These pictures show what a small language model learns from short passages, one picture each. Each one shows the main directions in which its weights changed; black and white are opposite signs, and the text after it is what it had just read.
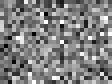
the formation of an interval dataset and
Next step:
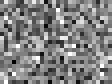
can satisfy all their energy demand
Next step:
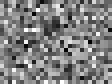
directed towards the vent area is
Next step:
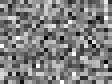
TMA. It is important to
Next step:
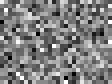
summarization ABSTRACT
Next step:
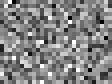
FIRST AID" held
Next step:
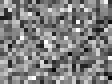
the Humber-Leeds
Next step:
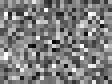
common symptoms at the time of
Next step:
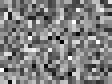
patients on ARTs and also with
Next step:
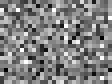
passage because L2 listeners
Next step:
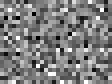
water pump. The battery
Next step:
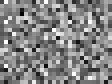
characteristics; - Urinary
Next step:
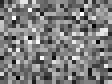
sets Ramesh far
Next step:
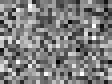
study. The authors declared that
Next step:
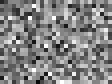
embody the pause and
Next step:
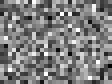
slenderness ratio must also be
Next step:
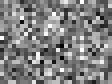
indicating the integration of additional
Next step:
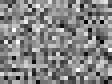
and greater household wealth, there is
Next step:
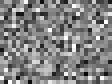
or indirect energy. Direct
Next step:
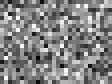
epigastrium and
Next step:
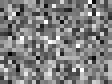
the world faced an abrupt
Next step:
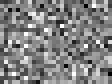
relatively straightforward to
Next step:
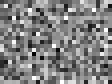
stay with the feeling of that
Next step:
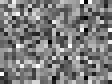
15 cm for ShB and BB
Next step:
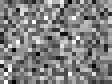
because just by clicking product on
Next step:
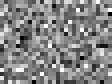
is due to the social changes that occur
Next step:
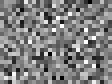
the boundary conditions for the problem are
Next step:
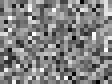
(EUR ha ⁻¹
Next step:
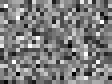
the pipeline. This
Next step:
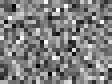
the monsoon. In related
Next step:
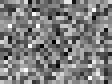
Pathogenesis, Centro
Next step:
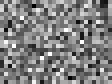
of medications through the
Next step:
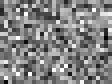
Curvature Field
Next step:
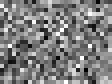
analyses and financial stability reports;
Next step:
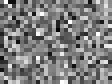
An analysis of the English Systemic
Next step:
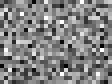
should include farmer education on
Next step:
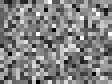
own internal tasks and plans. A
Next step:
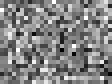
were present year-round. The highest
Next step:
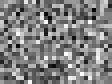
the internal form of the PU.
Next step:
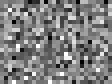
interdisciplinary grant application through
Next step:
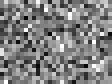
farms carried out from December
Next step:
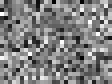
defined as the vector of buses
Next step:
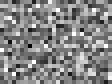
Gilching, GER)
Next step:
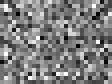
and Intracanal
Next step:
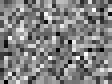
the execution time of the algorithm.
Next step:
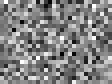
of Mathematics at JSS
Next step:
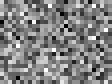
implemented parallel ADIOS
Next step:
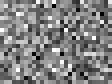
the scheme introduces a randomly
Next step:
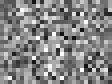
that a company's performance can be used
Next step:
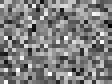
surfaces fractured in
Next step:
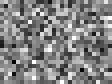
and emerging digital technologies and Open
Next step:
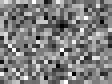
about the performance of their work.
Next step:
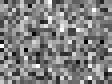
at the same time, and
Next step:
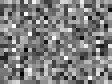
including target population, sampling technique and
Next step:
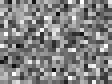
yields important information about the
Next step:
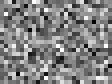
opportunities and constraints of their specific
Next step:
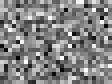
This survey study was conducted at different rural
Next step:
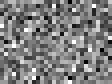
appears to be superior in
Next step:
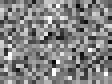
were taking place in China at that
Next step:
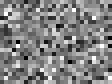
EFL students learning styles
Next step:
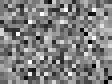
and profitability. Specialization
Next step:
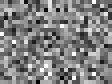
diagnosis and appropriate treatment.
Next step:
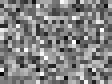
along the forming shell of the
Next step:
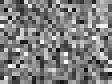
al.* suggest dissecting no
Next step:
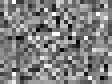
comprehensive learning and active student
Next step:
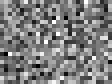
that this method would be useful for
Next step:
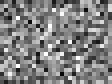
in the jewelry industry is
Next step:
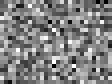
and compounds in the determination of
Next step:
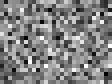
apart from the traditional software applications that
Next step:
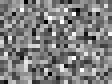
the system. The statistical analysis methodology that
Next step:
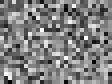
An antimuscarinic
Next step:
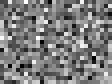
damage. The Figure 17 shows that
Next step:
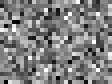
status. All of the six married
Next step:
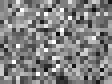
a very nice experience. With just
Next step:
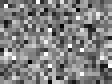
pain and to study the usefulness
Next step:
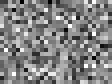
interactions and their important role in the
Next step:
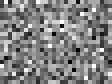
of ZrMn_2 system
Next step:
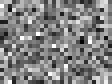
routine that initialises and
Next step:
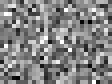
Economics & Finance*,
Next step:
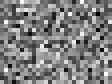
comparative analysis, financial ratio
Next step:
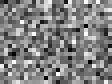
of each year of study or upon
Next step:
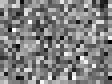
offer some advantages over the traditional
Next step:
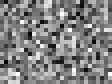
of different questions to collect information about
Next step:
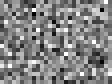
fact, the quality of the
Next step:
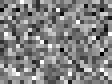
reaching from seminars and practical
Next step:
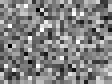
to endanger in the life of
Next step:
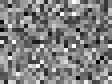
Interview Survey tested the
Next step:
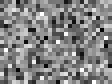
grow huge amounts of
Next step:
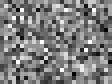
and other rare earth elements
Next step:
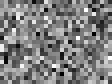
often causes ineffective treatment
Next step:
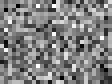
co-productive forces of
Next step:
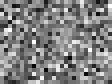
achievable without a reasoned choice
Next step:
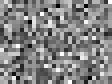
extracted pages will be
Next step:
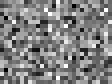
DIHARD III we
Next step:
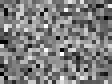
or social status are equal before the
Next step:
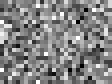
mode that is generated in the
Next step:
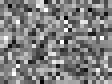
organisations. Aims This report presents
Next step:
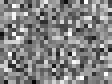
each nation living in the Republic
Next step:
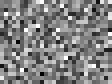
authorities to work for CAs in
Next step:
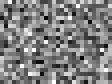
potentially improve. This points to the
